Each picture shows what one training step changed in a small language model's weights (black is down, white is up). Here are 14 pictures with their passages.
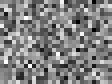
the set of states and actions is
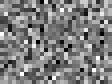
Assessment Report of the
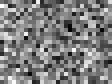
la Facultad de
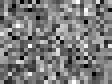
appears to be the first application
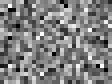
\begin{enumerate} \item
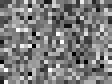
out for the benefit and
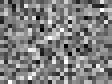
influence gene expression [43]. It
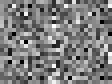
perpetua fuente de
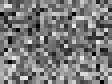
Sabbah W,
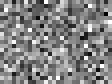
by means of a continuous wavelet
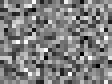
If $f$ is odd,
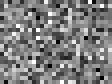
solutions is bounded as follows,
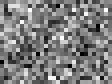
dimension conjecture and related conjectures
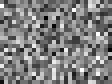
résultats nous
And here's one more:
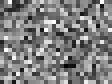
in der Schulanlage
